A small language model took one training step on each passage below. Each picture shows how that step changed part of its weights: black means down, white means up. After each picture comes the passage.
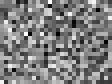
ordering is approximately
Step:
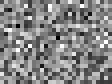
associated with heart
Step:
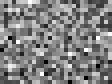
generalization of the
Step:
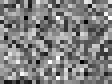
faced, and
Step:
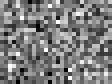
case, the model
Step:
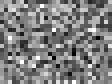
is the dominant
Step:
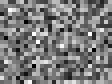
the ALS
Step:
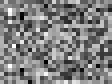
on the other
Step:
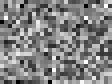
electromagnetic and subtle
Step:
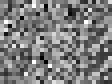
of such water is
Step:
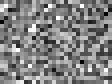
create coatings
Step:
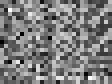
this brief state of
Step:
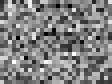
in exactly the same
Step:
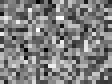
will no longer be
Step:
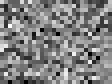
literature, as reported
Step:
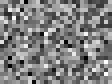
although alternative scenarios were
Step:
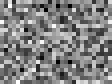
in practice we include
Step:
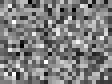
into the hands
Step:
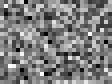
The presence of the
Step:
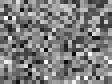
as a distributed system
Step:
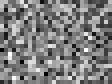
study completion.
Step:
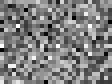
edge voice
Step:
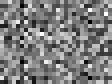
24. A statistical
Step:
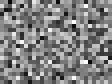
cow dung
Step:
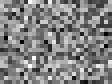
cost of gas used
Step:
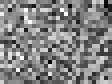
parameter has considerably
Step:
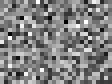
only efficiently estimate
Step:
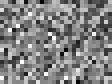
we can also solve
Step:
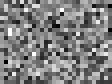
that PVsplit can
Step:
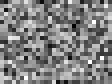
the peaks are
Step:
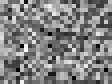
for 48 hours revealed
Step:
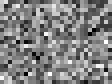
of He with
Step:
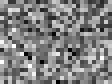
the shift towards open
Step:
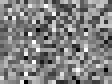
attained convenience
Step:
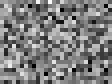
managing peaks and
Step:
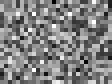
content is placed outside
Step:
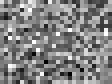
galaxy while the larger
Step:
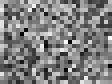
layer. The
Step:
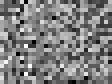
These lines cannot be
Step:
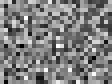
than searching in
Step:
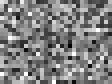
support the findings of
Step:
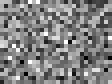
progress. –
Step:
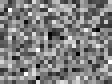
a fair agreement with
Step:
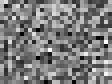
of regions where the
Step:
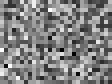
hydrogen indicator –
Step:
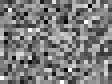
light. As a
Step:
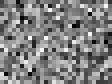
simulations, respectively.
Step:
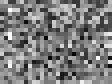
the evaluations must
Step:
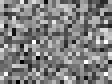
capacity [68].
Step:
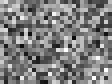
and designing quantum
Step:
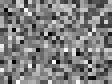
We now introduce our
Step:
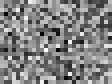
flows, limit
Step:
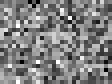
of exceedance every
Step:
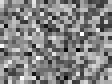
traversal), it
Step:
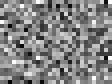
about inbound
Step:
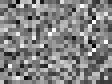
a BH,
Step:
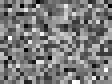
a worst case
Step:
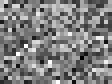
of setting.
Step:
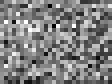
apparent that phonon
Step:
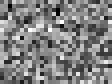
photooxidation of
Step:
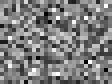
an eigenanalysis which
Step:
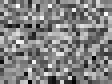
and, \be
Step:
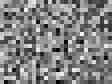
frequency domain, with
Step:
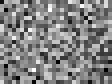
size reduced with a
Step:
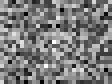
and test the conditions
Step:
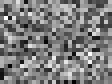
as the cooling
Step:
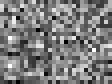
facilitators and the
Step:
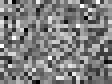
corresponding generator
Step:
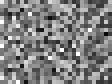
Workshop –
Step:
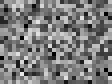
JHC burner
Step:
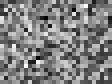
: Channel is
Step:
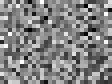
remains to be well
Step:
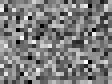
developed to manage different
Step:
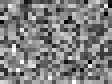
nor include the radial
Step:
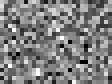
obtained it from different
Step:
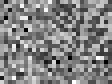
because stars are
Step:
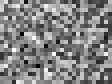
for phenomenology.
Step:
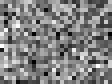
terms of composition and
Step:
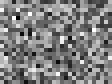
like reading
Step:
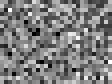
a broader geographic
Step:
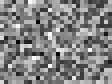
term with a
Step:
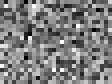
to be $\beta
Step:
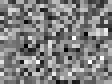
the fine
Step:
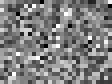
more than 5 years
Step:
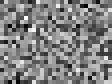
reflected by the
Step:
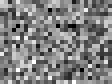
letting the coupling
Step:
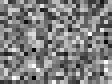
the manuscript.
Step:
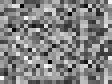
even for flat spacetime
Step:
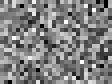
marine plastic
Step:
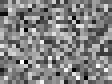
constitute an important
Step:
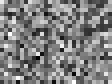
private schools were chosen
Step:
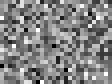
Thus, BD
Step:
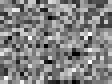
the absorption was approximately
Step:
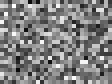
in civil
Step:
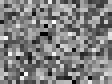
angle against time
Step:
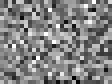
at $T =
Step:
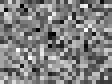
electrodes may be
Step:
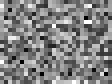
the main features of
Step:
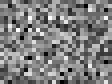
$B$ in
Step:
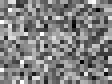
is larger than the
